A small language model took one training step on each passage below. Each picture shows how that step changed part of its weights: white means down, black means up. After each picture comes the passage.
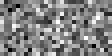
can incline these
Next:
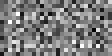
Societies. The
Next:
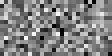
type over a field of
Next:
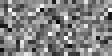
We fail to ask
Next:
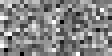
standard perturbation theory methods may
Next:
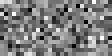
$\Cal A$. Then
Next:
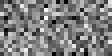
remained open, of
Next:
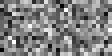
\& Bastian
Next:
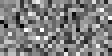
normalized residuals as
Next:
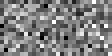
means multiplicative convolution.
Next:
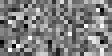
derived there only for
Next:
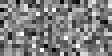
and heaven to
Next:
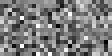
Physics and Laboratory for
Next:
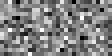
degree $r$
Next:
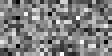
$ and write $
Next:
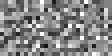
sourcing reionization
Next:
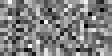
conclude that the proposed
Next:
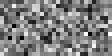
the models exhibit behaviour consistent
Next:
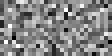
BL coordinates at
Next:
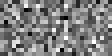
degree\; Select
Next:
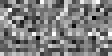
most favorable
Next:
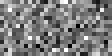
easy for students to use
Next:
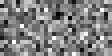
perturbation bound for LCP
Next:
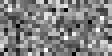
this may not be
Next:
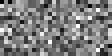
di calcolo,
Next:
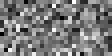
\hat f (\mathbf
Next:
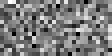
nonlinear operators followed (see
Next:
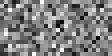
state will be generated within
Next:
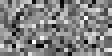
flow of all left invariant
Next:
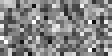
isotropic stochastic GW background
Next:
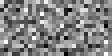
present the inclusive
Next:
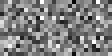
specific relationships between economic factors
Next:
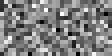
is an external path from
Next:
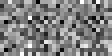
business process requirements.
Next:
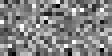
This pivotal finding
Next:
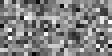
solution has been developed.
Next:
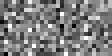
out noticeably along the
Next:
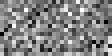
to fuzzing
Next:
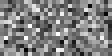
with a unique isolated
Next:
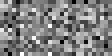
polynomial such that $f
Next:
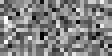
STS will play the
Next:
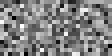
for the commodity
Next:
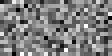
presentation, we mainly consider
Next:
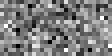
$i \in
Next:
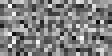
Examples include the
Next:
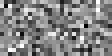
of the experience of
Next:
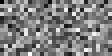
Cooper, On
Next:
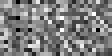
functions that $C$
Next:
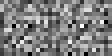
to show that if
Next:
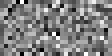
the decrease in strong coupling
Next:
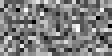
and the HF
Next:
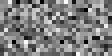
Then $f$ weakly
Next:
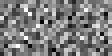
continued search for alternative
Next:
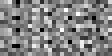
algebra $A$
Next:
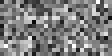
possible. The content of
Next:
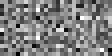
platforms. In
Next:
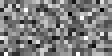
$c$ in the
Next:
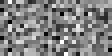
Role Of
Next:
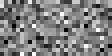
is grafted,
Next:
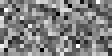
code and maps the different
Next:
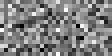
issues are unknown to
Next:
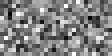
a comparative neglect
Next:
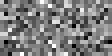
various analytical techniques, such
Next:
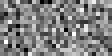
dispersion combines the contributions
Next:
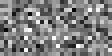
that our theory successfully describes
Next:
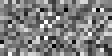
spheres tangent to the
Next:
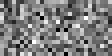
time, so this solution
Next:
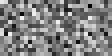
of the above equations with
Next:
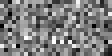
Continuous) at
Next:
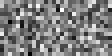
the cell cultures
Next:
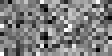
gender, grade
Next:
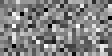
there exists a limiting
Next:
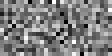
using the spiky
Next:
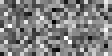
Balasore as
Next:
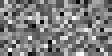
seen that, for any
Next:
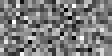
with the following conditions:
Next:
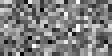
H$\alpha$ narrow
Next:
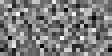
a simmetric
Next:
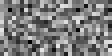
respectful in many
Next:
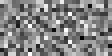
particles having trajectories with
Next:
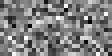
by trying to
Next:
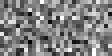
'proactive' and
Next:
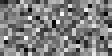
with a mean and maximum
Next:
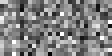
for IV loading type
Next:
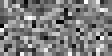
the induction. As an
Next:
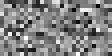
on the underlying group
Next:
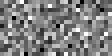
QSM. The detailed
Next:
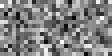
there is a unique element
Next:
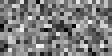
matrix. First, we
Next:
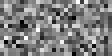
essentially a different formulation of
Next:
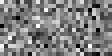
loss $\PLRIS
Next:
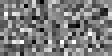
post AMI were
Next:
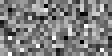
biinterval semigroup
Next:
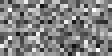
classification, resource
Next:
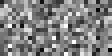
Another study conducted by
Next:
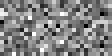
present work is an
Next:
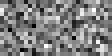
their equilibrium, the product
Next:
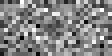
symmetric group) acting on
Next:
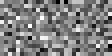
states, {with
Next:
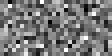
insurance, for
